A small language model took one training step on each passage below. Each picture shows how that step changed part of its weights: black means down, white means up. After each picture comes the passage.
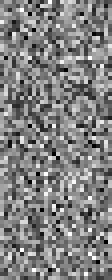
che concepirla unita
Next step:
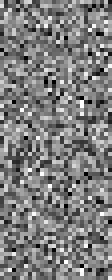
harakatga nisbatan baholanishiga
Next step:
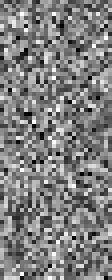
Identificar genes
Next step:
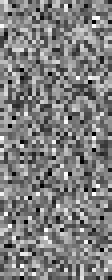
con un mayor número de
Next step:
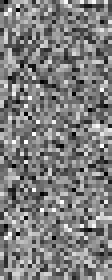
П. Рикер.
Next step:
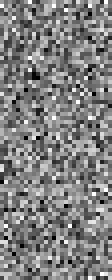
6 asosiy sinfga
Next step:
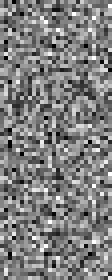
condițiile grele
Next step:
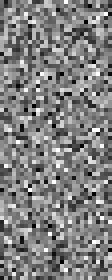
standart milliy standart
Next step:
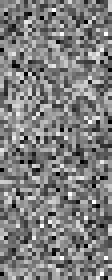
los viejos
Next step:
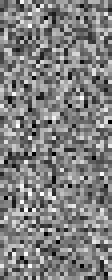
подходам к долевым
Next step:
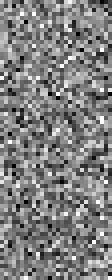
teatri, radio
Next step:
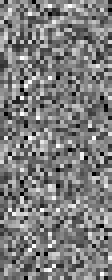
для генотипирования
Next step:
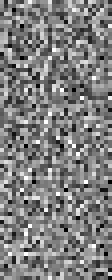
Shu nuqtai
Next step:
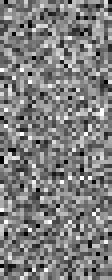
тракторов составляет
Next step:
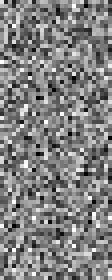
80) evidenciam
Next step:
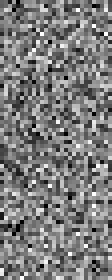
va ta’lim sifatini
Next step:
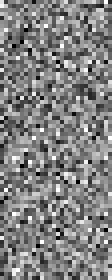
نقلیه در
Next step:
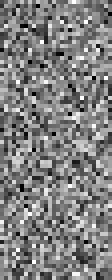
oxigênio pelo
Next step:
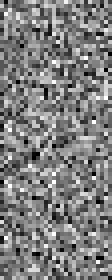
faqat nazariy bilim berish
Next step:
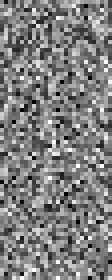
активность является одной из
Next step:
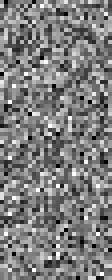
обеспечивает более
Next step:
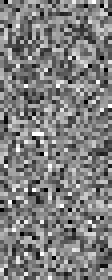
condition (obtaining
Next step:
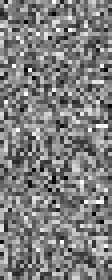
aktivnosti koje
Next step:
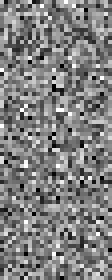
которое дает более
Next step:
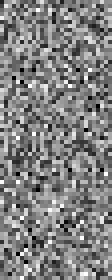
o diagnóstico em
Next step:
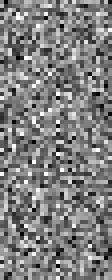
mumkin. Mana shu
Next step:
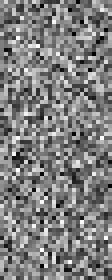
E Mommsen,
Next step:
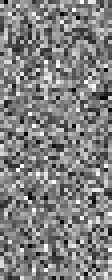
volume de fluxo
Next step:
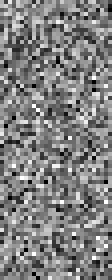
vídeo pelas
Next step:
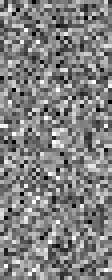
слова:** читательская
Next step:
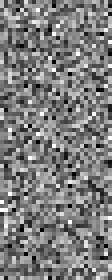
texnologiyaning rivojlanishi,
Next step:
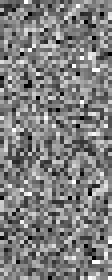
feiten voldoende
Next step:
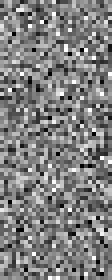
(por caso, mediante
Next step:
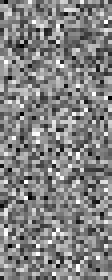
hem de toplumsal
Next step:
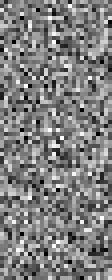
en estos módulos de
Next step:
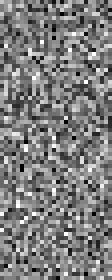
Le opportunità di
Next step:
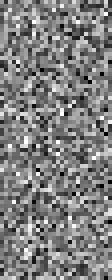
structural and logical
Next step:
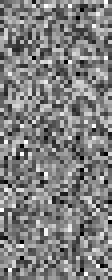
кўрсатиши билан
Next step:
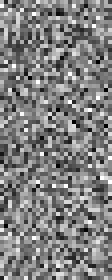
Plan – IEP) ishlab
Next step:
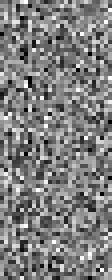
de ocorrência na
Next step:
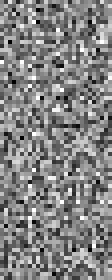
la delincuencia
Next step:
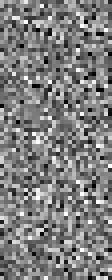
etish kabi ishlar davlat tomonidan
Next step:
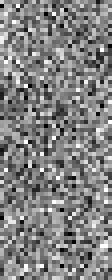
de liberdade, previstas
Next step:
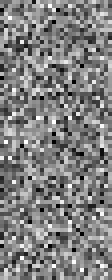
эса индикатор
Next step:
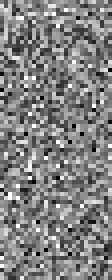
al fluconazol
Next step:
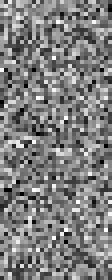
visión diferente de la
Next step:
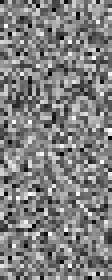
(Revogado pela Lei
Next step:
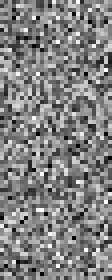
contrôle de gestion sociale
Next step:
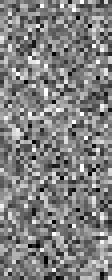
casos por milhão de
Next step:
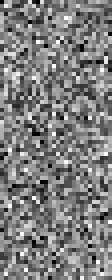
constante evolución.
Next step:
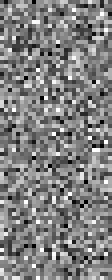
Objawy te
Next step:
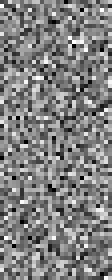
the European Congress of
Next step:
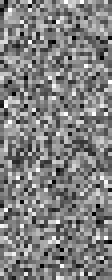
Чехову общества может
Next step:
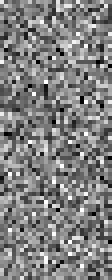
ou la maximisation du
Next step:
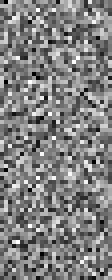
*"comparado con
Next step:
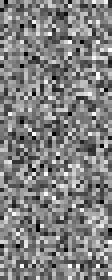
анализа растений.
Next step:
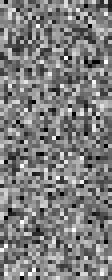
цієї компетентності є
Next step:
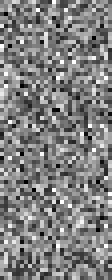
foram facilitados com a
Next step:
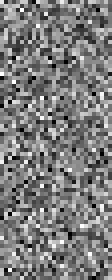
в склеп
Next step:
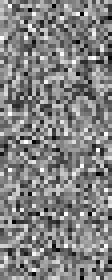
área de especialização com
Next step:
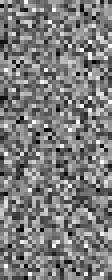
наук, профессор
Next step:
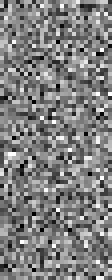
исследования установлено, что
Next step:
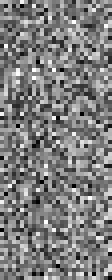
geological research on the
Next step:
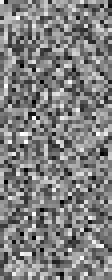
poder. Nas ciências
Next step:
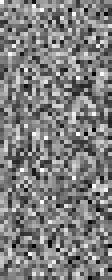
rendement van de 38
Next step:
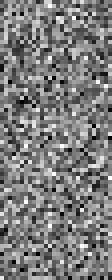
petani miskin.
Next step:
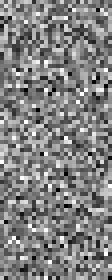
– something the
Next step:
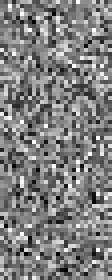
um prazo de 15
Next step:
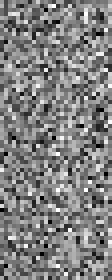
Ukrainian]. -
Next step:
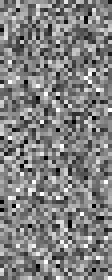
ta'minlash tizimini
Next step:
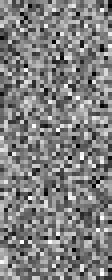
que são sujeitos
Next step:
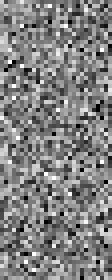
espaços, dando
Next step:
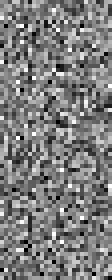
an educational objective but
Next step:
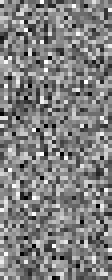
de segurança com a
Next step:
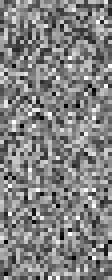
indagine sul
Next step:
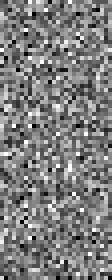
aniq tassavurga
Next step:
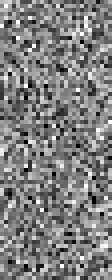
graus de liberdade para
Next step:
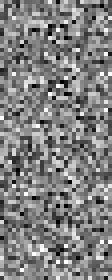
til birliklerinde
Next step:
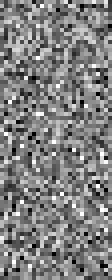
бошлаши Барг
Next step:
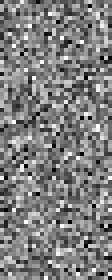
chiqish bugungi
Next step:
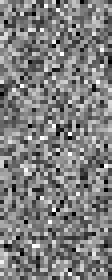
que se utilizará la información
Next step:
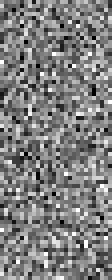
no ambulatório de um
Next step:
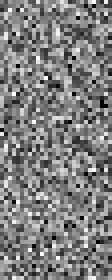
забезпечення; Інститут
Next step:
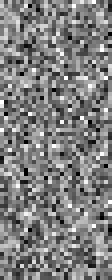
uma consciência que
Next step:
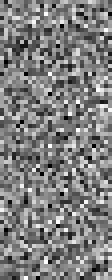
Sizning vazifangiz
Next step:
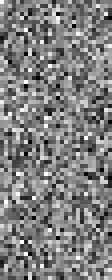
de su formación integral
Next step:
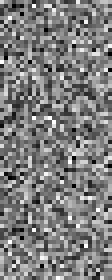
to the study of the
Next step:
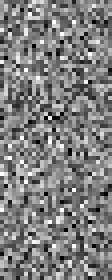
MA B S^5
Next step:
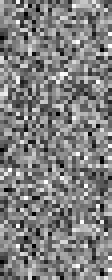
para a importância de uma
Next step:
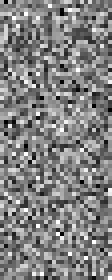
sadece ona has
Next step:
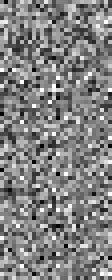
आदि की
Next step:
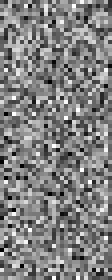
maior democratização
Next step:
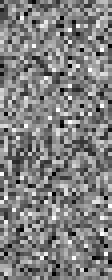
setzt waren, haben
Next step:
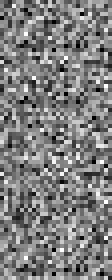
ditekankan bahwa
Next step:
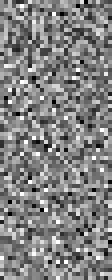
bu so'zlar bir
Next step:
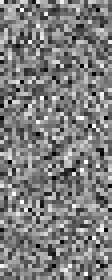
в случае с
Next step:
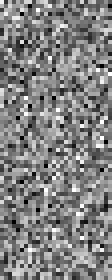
likvidiligi va
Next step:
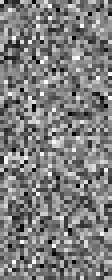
осознание того,
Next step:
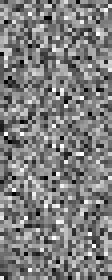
quyosh, shamol,
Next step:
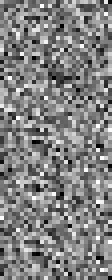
etishlari mumkin ---
